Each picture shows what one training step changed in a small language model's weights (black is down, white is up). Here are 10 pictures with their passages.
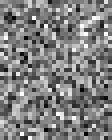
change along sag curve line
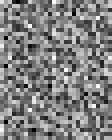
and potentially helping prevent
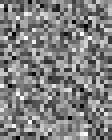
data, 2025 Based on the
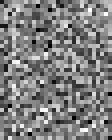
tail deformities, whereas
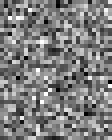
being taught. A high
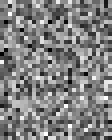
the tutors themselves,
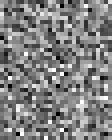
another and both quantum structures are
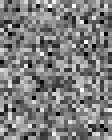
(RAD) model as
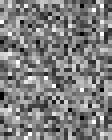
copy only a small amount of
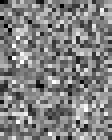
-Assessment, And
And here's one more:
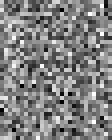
density of the flour was
